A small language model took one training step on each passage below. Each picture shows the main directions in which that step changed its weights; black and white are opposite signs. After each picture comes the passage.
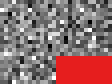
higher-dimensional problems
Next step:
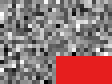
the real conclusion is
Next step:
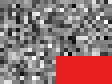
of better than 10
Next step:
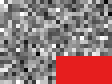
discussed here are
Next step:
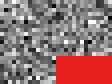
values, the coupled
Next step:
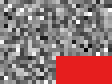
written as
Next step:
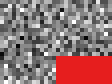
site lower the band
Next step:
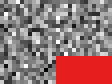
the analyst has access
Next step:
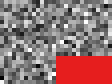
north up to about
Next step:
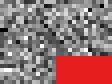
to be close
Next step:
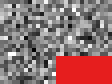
the transition states in a
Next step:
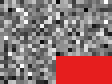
imbalance among
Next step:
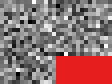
safely confine our
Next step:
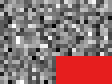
M V^\dagger$
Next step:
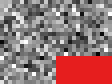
we did find a
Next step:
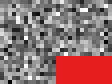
of mass $m$).
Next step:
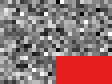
by \begin{eqnarray}
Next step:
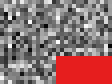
business code
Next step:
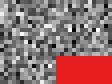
our calculation. The
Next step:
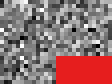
# Automated
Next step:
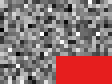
\pi C \left (
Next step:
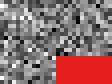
coordinate space
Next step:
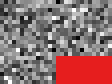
effective charge sector;
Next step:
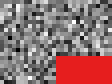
the observed variation in
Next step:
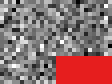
second flare was also
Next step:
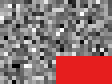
the bias coefficients
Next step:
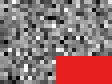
into the momentum conservation
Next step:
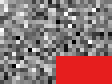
will now see that not
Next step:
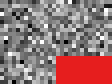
error Neha
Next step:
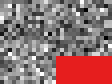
the sum over $m$
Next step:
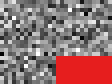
zero. Thus, the
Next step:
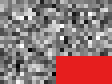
contribution of the scattering at
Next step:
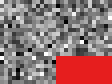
with a change in
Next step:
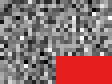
vacuum energy
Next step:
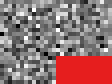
the proposed solvers,
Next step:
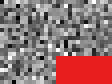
a better combined
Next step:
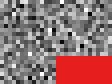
until. On the
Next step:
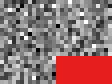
summation) collected
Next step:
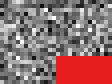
enumeration. In our
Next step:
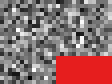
future, it is
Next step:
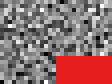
less likely to
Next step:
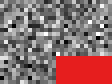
Monte Carlo
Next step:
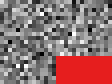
\forall i,
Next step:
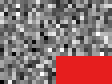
contributed equally to
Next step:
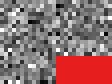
linearly with $p$
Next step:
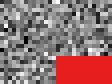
once, the algorithm
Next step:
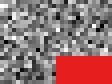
condition we also find that the
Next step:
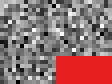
scheme, we can follow
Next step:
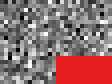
important difference in visual
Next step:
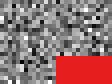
in Section 4.
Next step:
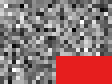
neutron we obtain the
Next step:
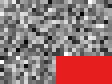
acceleration, where
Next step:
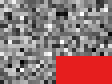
show the last round
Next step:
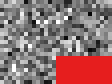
currently a consultant
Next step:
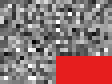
a dataset of only
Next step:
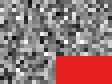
at low RF power but
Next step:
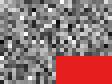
respectively. Hence \be
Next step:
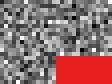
symbol transmitted
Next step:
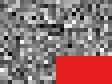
%the normalized specific
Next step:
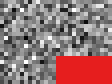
much thought,
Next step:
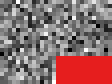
clear centrality
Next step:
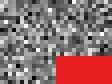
traditional metrics
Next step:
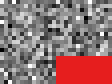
length on photon's
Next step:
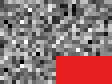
the terrain.
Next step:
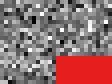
both signs $\varepsilon$,
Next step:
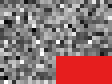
of BL Lacs
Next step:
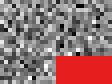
on azimuthal
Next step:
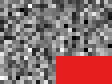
are contracted using
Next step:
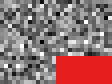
coincidence profile
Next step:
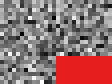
configuration with the
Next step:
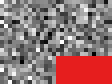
proposed sensor
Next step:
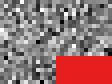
cancel against
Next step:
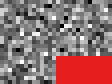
Giri et al.
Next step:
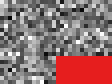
networks with the maximum
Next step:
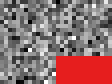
stable fixed points in the
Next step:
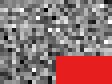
advancements that have
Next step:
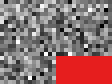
$\beta$. For a particular
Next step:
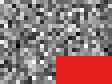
on the Ising chain
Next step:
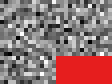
in e.g.
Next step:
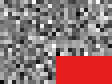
been devoted to
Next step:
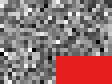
dataset before
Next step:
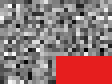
the original problem of
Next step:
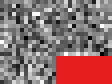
of the input for the
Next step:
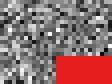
& ReLU &
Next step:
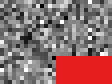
as the higher CUT
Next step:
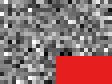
modification of the
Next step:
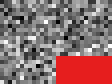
spin projections to
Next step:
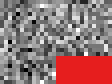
annotator and student
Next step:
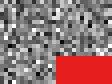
nonzero temperature are
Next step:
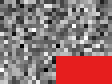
to the fact that, cross
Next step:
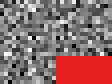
The ELSA system
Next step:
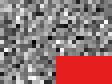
is independent of the channel
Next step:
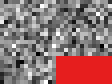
$\Delta$ is then
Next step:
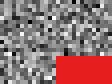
In the TL region our
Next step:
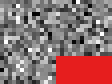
of Sciences,
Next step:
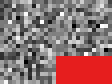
and the objects
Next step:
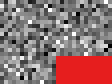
increasing $d$. \\
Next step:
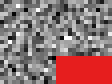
the second hop.
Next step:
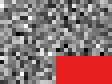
pattern. However,
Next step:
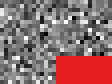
and Eu(d)
